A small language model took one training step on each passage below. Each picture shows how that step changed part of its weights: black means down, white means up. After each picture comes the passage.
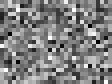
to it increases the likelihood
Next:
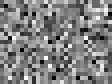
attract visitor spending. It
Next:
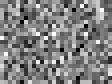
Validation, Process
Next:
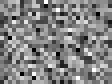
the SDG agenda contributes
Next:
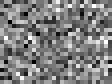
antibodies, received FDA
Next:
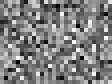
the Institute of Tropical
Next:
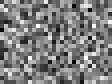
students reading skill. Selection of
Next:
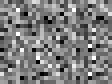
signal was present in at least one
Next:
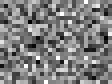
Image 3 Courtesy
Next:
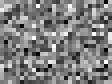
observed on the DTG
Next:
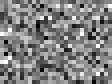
it to OpenCV to detect
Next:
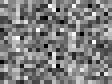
IV, respectively. Each image was
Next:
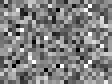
corrosion of steels.
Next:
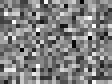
the flour. There was a decrease
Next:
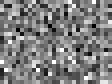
judicial decisions, acting through
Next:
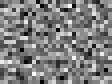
surgical stress, it shows
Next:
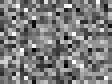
and government asking participants to reflect
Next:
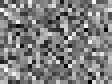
concentration, k_1 remains constant
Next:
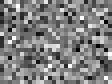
as satisfying consumer demand. The
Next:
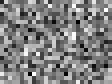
medicinal. As a result,
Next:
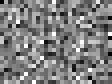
$\varepsilon =
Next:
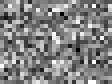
- RIGHT
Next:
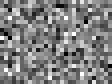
Introduction Leadership as a basic function
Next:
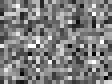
also cause the production of certain molecules
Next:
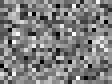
breakdown. Or leaders may
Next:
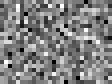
communication, and performance between humans and
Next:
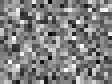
study proposes a fuzzy
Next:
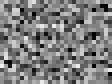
Planting drought tolerant
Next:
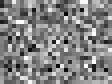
fissures. Conclusions In
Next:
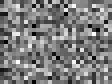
and virtual AAA are implemented as
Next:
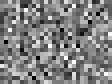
and send the submission to
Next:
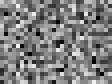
regions with underserved or difficult
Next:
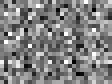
number of seeds germinated over
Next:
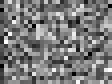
for the research variables: i)
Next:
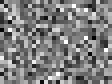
statements, The scoring was
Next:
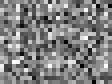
distribution system (RDS). This
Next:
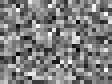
oxalate crystals dissolution
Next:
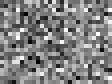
three grids, cf.
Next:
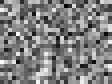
seen in the table above, efforts
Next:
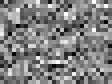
curves (*vide* curves
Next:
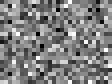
conducted only on Xen.
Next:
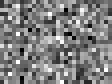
content availability, and pedagogical
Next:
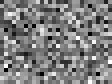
of the solution was taken and
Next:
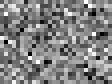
G, Feuchter F,
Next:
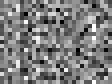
design, conduct, analysis,
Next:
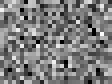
Hardware R&I Research
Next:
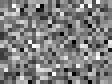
handicrafts in Brazil
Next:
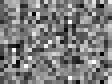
over the entire surface of the
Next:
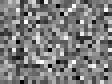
a higher variability than the ML
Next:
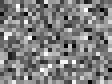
social and economic structures worldwide.
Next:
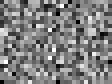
their Level of Knowledge on Social
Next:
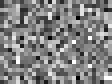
spatial scale while being able to link
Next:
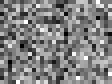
measures such as lockdowns,
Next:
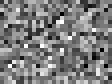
democracy remain either unstable or
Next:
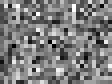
work; (iv) reduces
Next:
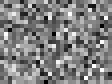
approval and consent to participate
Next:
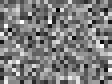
words they hear. In
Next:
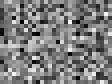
for outer control of adaptation's
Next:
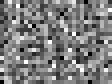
for the community - About - links
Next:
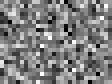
showed significant inhibition irrespective
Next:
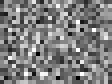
or tension-type headaches in
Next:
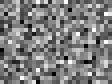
following hypothesis can be formulated:
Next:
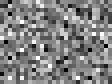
significance of LVFTs remains
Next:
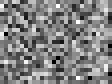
Constructivist methods have
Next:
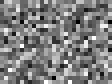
in Transforming growth factor
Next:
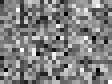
two input point clouds.
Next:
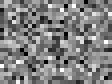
on properties observed in the practice,
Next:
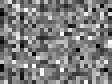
to bring their usual medication
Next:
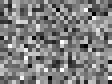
consumers. This paper aims to investigate
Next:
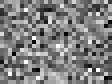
that watching television
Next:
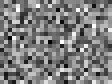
water including copper, iron,
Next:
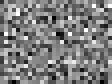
range of eosinophil
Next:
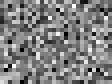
by the offence. When determining
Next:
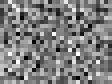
to viewpoint a story so
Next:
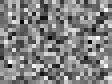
where the amount of lead present gives
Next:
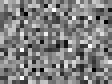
SDGs within PB
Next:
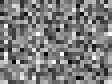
specifications must be taken into
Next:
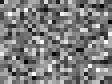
of prolonging their life is
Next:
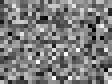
steps on the corresponding reinforced
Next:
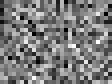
have allowed for the analysis of physical
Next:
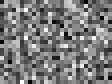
of needs; hierarchy of needs
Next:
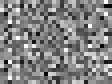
It is an empirical question whether a
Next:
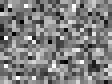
habitats: - 1.1
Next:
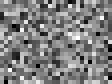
with colon dysbiosis,
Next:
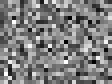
the bit to symbol mapping process
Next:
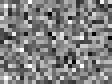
the knowledge of anaemia capable
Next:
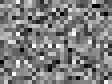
2. As it may be useful
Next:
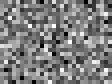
The data extraction included in the review
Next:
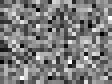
were classified on the basis of their
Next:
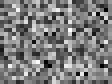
identify the actual signer of the
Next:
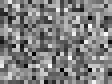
to simulate SNF behavior over
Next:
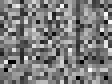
improving just the quality of used training
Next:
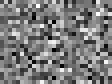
Gingival recession
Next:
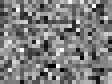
projects that uses memory or RAM
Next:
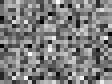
and 10 °C below the
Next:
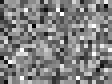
of the Western Balkans
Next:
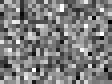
mistake in clicking
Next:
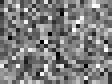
and academic self-doubt
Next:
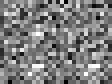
12 hours in the presence of
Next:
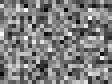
when we're talking about
